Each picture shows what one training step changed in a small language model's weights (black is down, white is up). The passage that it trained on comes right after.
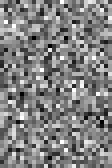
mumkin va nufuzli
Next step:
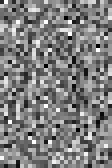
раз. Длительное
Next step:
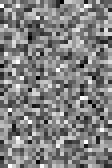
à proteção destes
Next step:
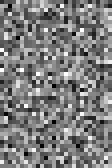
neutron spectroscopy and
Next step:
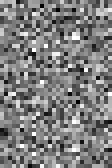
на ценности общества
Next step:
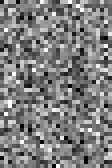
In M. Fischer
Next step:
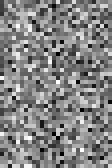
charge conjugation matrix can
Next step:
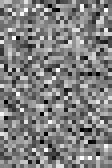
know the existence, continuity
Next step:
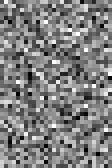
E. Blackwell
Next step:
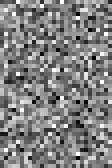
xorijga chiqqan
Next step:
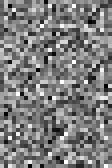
a base with two different atoms
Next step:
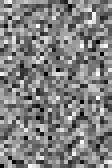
puede detener ni
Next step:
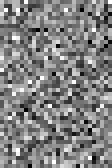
without treating this case separately
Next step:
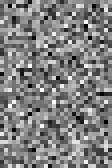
arbitrarily close
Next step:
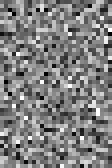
$K_L$ decays
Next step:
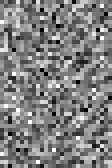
ion cyclotron
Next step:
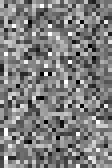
\eed Setting
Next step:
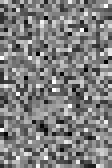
(regional, national,
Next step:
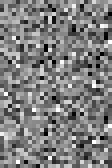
subsystem? This is very
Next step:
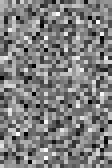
para investir ou se precisa
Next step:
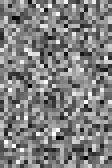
relatively dumped.
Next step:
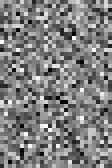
de seguir probando
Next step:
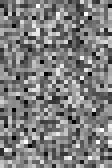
as well as the small magnitude
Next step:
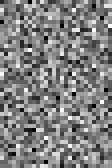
the constituent quarks which
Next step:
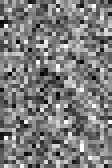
de grupos, entre outros
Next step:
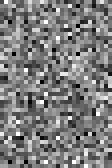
M.C. René
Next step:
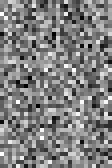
such that the generator of time
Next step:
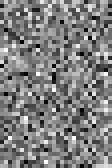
values and leadership.
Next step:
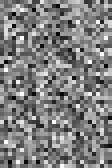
feasible. \noindent
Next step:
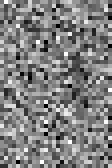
RSE. Pour un
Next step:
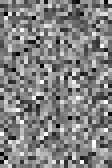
in the verified construction}.
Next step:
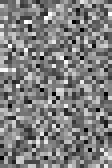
vs. cell-cell
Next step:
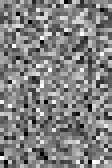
de la nación solo
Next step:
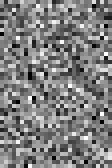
Moreover, it can be
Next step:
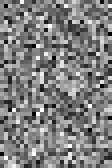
the debris velocity in terms
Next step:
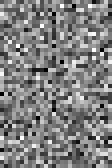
size of 821) had
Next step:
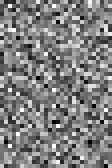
shuningdek, bir
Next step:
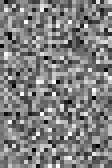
are not only statistically significant
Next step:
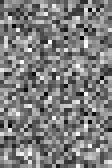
strengthening individuals'
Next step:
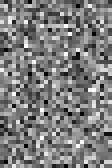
Haisch, Lada \&
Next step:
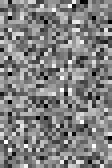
het tenslotte
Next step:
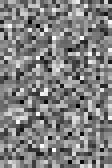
das ciências humanas e
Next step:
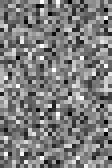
effect, cf., for
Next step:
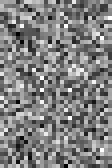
banu Badrga
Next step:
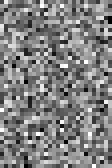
les haies d'une
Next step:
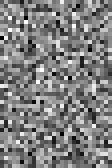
approach for modelling the process
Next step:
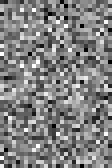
suv havzalarida
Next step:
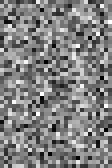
primeiro tipo mais
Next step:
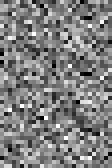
outputs that are both
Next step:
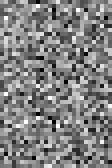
morality into the
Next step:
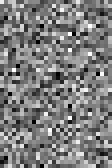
угідь (на
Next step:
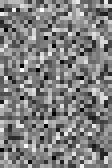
observe more frequent
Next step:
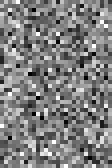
a microorganism to
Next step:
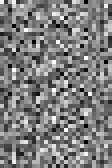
сохранению в
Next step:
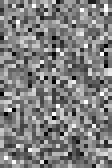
viewing period. The best
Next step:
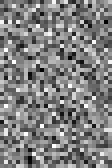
Einstein's general theory
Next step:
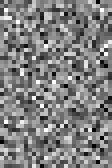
bracketing orbits
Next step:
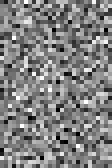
can be done when assuming
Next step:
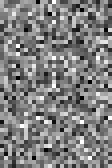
of the ``gravity
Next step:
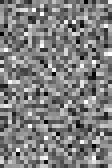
fact that the standard parallel
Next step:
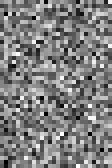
in the likelihood,
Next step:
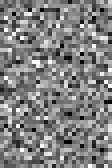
$a(i)$ is the
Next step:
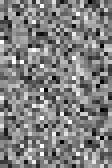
— dengizda yoki
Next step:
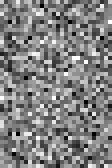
margin labor supply
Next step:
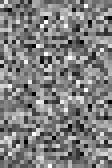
the delay performance for the
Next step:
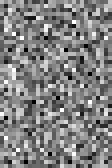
the contribution of base flow. On
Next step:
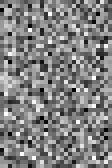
principle sections. As
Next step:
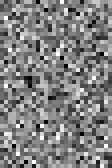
e^{-ik \cdot (\Delta
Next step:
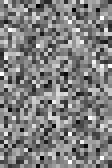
específicamente en torno al
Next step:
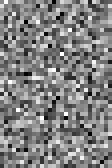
sample with no silica has
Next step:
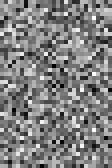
bo'lgan bolalar bilan
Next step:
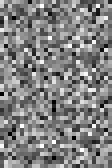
size continued to decrease to
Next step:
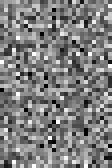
LMIC context, and here
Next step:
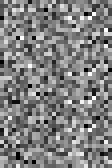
noted that when $\epsilon$
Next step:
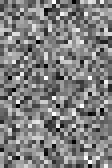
a large class of theories.
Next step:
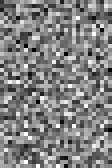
Pt(Cu) cases
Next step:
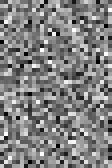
Prozesse, wird die
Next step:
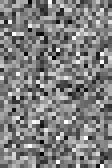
24pt \normalsize
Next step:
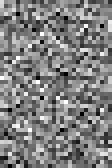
como mediadora en el
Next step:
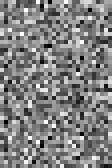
qo‘llash ustida
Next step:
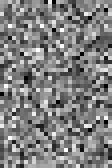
if we can find a way to
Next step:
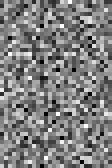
control and on-surface
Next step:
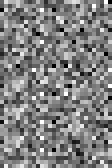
that data on the UE
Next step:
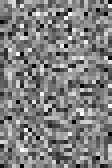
них лежит
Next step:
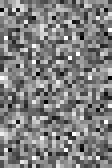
paper. We also thank
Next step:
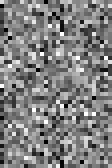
a highly dispersive,
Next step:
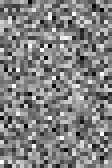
retained against the surface
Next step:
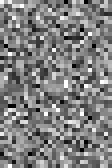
fanlari doktori,
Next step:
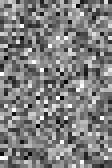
entre jovens de 15 a
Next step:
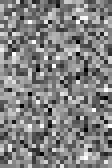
prostitutas em um
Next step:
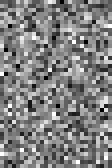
``oscillator number''
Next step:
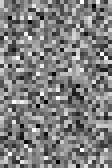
characterization of exotic
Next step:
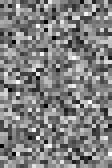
in which the assumptions
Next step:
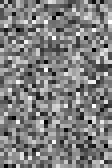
pruebas que lo
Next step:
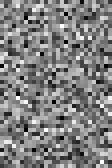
transmittances. However,
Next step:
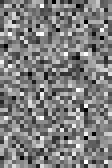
Lidmar and M.\
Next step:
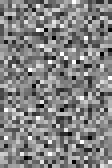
square error (it does
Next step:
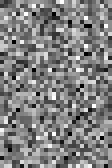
higher-mass galaxies are
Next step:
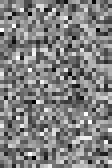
the early days of quantum
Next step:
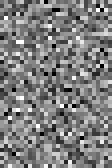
calculation, and the upper
